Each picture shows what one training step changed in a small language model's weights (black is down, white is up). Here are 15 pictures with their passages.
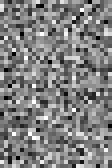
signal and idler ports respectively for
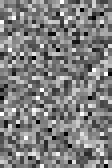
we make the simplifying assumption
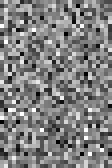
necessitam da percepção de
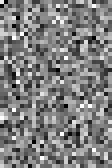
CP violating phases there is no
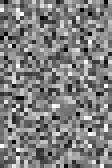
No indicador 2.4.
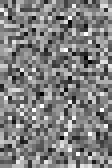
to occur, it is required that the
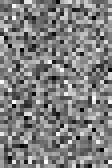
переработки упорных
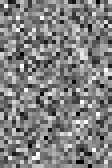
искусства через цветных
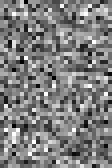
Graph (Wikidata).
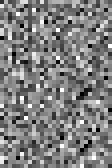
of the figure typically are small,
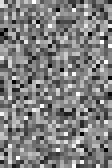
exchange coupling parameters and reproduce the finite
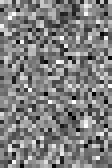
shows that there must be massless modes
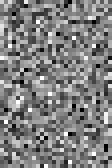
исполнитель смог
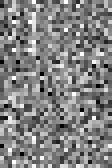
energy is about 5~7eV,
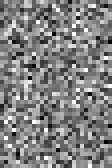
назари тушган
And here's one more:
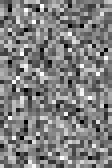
very small (cf. the
